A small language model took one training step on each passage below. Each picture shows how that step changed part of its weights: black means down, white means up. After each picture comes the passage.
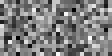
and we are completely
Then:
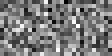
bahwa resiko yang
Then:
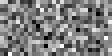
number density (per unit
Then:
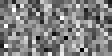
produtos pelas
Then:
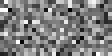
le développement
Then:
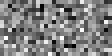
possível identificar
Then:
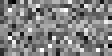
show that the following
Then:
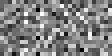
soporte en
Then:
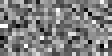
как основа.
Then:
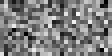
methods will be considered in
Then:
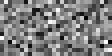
the density wave transforms
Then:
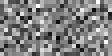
on the shape of the
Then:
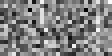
filtering of the
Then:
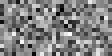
and the case of
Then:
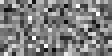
topadi: -
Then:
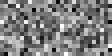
assuming antiferromagnetic
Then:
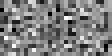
AND WAYS
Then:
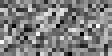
le contrôle de la
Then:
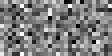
power-law index of
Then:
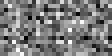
guruhga yoshlarni
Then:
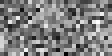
duration of the
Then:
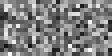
by MIMO
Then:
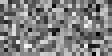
estruturais que
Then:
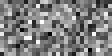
of metallicity (like
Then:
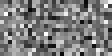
durum yerli
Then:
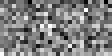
tem autonomia para
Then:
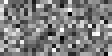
constant (since
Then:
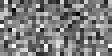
communities – experiences
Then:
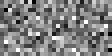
convolute the
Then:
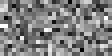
averaging. We
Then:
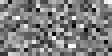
Effect of media
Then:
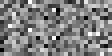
shell right above the surface
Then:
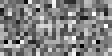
communications which ware
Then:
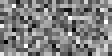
and planetary
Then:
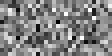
Similarly as in
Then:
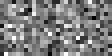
Salimov Okil
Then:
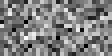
However, during the hard
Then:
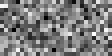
grains with a
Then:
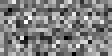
хворих на
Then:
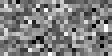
to model complex interactions between
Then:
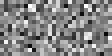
the conclusion that there are
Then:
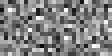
obtain for the first operator
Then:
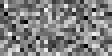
conditional mutual information
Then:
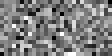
O segundo modelo
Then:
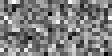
першу чергу
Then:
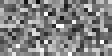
each time. The
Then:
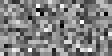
overcome a potential
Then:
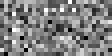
für Agroforst
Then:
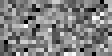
Several open problems
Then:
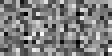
series of dynamical phase transitions
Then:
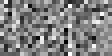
saturation value; this
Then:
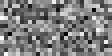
notice the decrease in
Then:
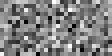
through command-line
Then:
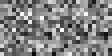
chorales and generated
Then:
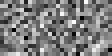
Psychological Sciences,
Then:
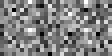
the higgsino
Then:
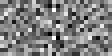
following condition for the existence
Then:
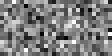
bo'lgan talablarni
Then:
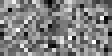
las mezquitas
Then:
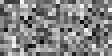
{\Large The
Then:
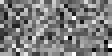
This is attributed
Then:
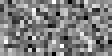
closest to the known
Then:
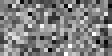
à esquerda
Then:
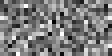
was close to unity
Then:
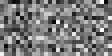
model, dalam penelitian
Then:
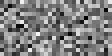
of the NS into
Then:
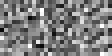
condición con la que
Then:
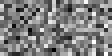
%We then calculated,
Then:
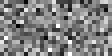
start from a power law
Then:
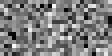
main topics discussed on
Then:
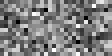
variants of the standard
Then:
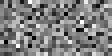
mass splittings is
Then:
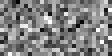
women who first
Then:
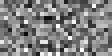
in unità più
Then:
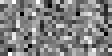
Sparwunder von
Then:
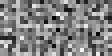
ou seja, deve
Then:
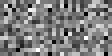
the pasta phase was
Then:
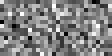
arbitrary and it is
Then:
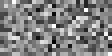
a ocorrência de
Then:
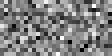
the sub-family
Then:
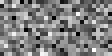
de hogere
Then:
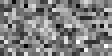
We regard these measurements with
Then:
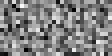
методом. Для
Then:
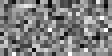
these hypotheses have
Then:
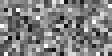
restrictions, which should
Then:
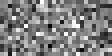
periodic energy release
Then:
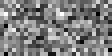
vertex master
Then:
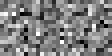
lekin texnologik
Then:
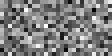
is the number of electrons
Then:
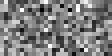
mechanism of their production.
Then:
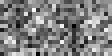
In this paper, we
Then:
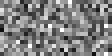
cada um com a
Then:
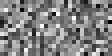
em relação aos
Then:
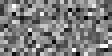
antenna elements,
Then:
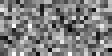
investigation into other
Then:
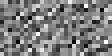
of the shared
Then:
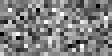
recent result in quantum
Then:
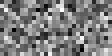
works. This creates
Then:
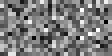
highest stellar mass are more
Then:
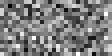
The result is:
